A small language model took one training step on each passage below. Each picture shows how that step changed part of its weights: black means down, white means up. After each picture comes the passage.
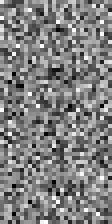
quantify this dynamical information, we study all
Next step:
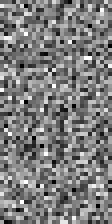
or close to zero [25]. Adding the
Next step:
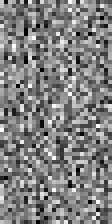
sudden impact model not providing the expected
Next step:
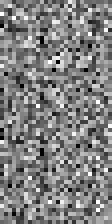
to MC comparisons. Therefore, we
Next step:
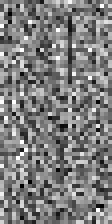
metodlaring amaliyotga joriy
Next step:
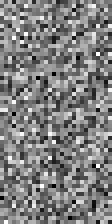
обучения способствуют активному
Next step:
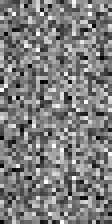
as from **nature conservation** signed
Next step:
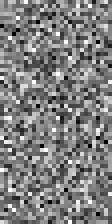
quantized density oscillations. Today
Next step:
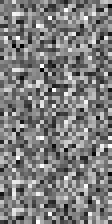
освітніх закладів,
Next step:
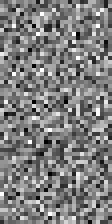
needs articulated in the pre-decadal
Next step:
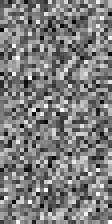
estimated velocity dispersion has to be corrected by a
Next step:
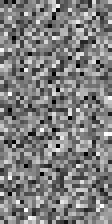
FoV of AtLAST to be
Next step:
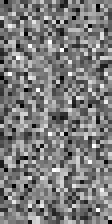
$+x$ direction and the red disks
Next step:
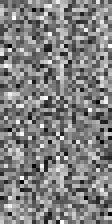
is even stronger if we compare our results with
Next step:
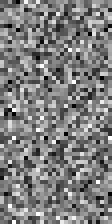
arbitrary horizon radius. Note that there are three
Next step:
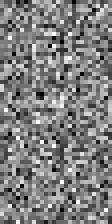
social responses to climate change.
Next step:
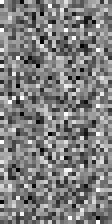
Гродно : ГГАУ,
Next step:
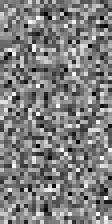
top lines in Fig.~\ref{fig2}).
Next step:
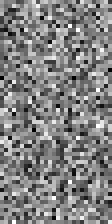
functions of $\Wi$, the mean duration
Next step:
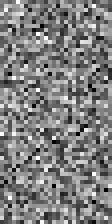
yozma adabiyotida
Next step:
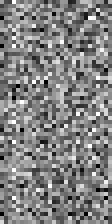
voorziet zelfs dat deze
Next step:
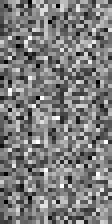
K. R. Patton, M.
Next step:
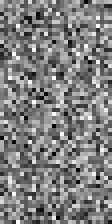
panel: periodograms of the regions shown in
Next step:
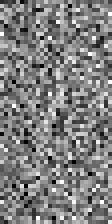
the choice whether to make a breakpoint or
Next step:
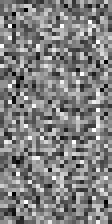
مؤشر Dax30؟
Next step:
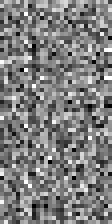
с. 2. Селевко,
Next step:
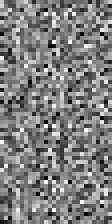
não parte da solução. Já não há
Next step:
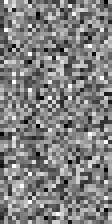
3 Estadísticas de resumen de
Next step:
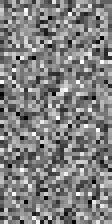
Fundação Oswaldo
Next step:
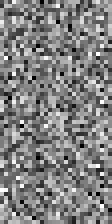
isotopologues are expected to have
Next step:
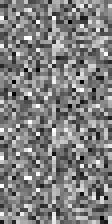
ташқи сиёсий ва
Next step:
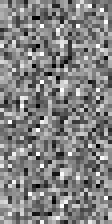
Tomonlarda o‘zaro
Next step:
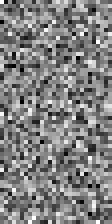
из задач наших исследований является
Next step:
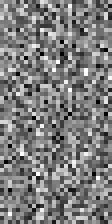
between four lobes. Subsequently,
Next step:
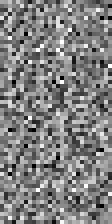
memory pattern much more strongly than another memory
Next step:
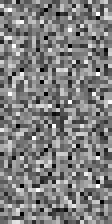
bilan ish yurituvchi shaxsdir.
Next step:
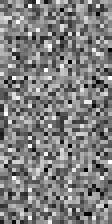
de la continuidad y planificación en
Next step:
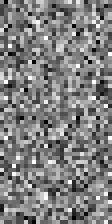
periodic boundary conditions and $M$ sites in
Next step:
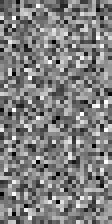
$\CC_j$ (or the row
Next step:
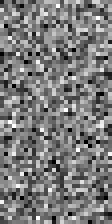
source as a bunch of light or
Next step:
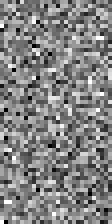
ohangraboday jalb
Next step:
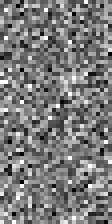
where it turns into a scattering resonance. The
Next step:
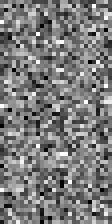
birga, kesish tezligi
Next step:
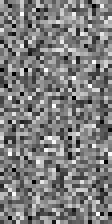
of the five sharp envelopes.
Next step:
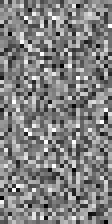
through planetesimals coagulation by means
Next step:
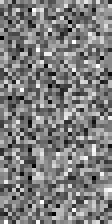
поколениями в них. В
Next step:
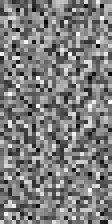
exiting atoms can be interrogated
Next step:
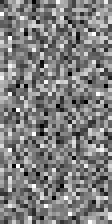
power generally experiences a drastic change
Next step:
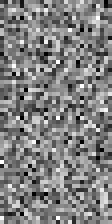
than $\Vsn$. We note that the
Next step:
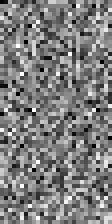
demonstrated high phase stability and the ability to
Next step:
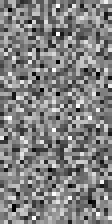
seus milharais. Todavia,
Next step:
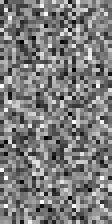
and coming up with ideas about the
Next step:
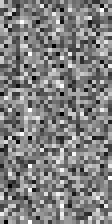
chaque prélèvement de manière
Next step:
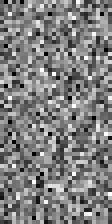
of the Fermi-Dirac distribution, and thus
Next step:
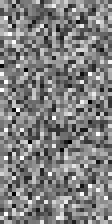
Закону України «Про
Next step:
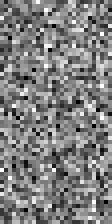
two variables $X,Y$ satisfying the
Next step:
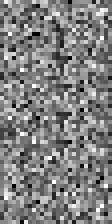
към Пенерлиев,
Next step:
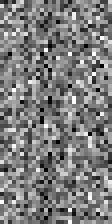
ma'lum amaliy qiymatga ega
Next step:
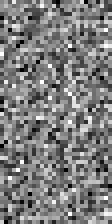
which does not reside in a rich
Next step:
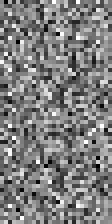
Due to strong classical signals, the Raman
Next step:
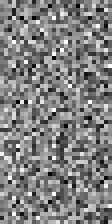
espirituais já há muito
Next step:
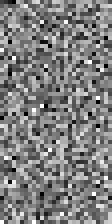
xarid jarayonlarining shaffofligini
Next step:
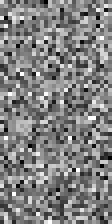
la théorie des avantages
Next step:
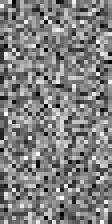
de personnalités et de conditions de
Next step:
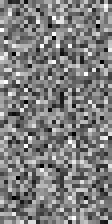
single representative trace demonstrating convergence to
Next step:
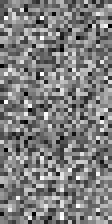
physics is well captured by LFA
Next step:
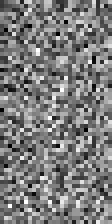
T_{AA} \rangle$ and
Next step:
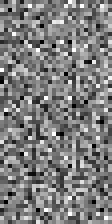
fluctuations in the wisp spacing and pattern
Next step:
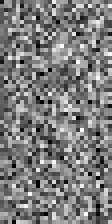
іншими дослідженими видами.
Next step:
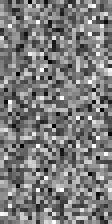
poter catalizzare o meno
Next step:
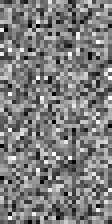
necessary condition for a genome to belong to
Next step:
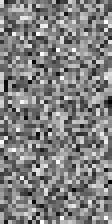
results in a range of previously inaccessible
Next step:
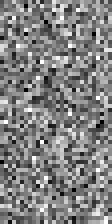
data were reduced with the Grenoble
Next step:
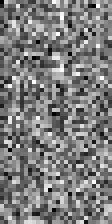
Zokirov, M., &
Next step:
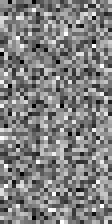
– Edinburgh : Oliver
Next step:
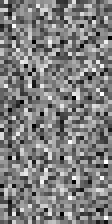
(incluindo o gênero
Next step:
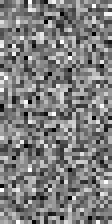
su mayor auge durante la
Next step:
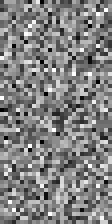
l'art, depuis les premiers
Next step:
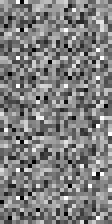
Огнєв В.А.,
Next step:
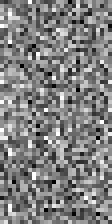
This helps maintain semantic consistency
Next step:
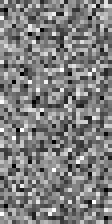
público “existiendo una serie de
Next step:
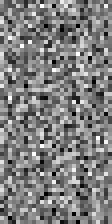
کٹ جانے کی وجہ
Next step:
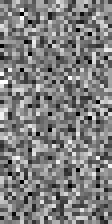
several horizons. The approach is useful in a
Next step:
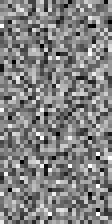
o'quvchilarning o'ziga xos
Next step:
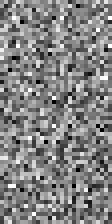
tratamento para as pessoas em sofrimento
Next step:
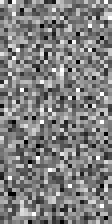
se impedir o alcance da
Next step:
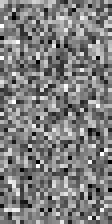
до агресії росіян
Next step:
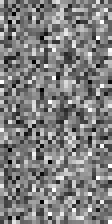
fluctuation-dissipation relation,
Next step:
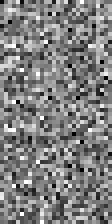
fully determine $\weff$. For example, if
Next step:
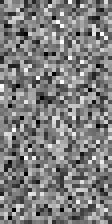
better than gland contours. Furthermore,
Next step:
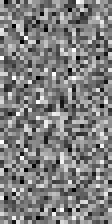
by integrating the learned dynamics over future
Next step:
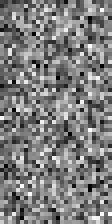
елементи, визначити
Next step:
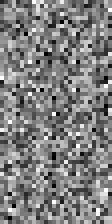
nuclear spin. Several extensions of
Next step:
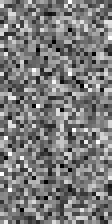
We have presented a lowest order calculation in continuum
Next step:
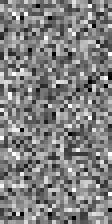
wave energies of oposite signs. These
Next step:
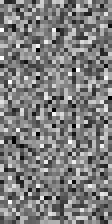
preventing persistent retention of sensitive
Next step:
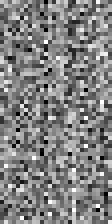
Hence we introduce the following terminology:
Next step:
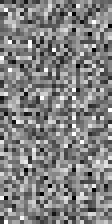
segment (where the integration is confined to
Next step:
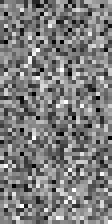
The second and more exciting application is the
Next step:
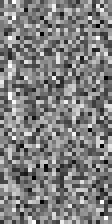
can be separated into two subproblems
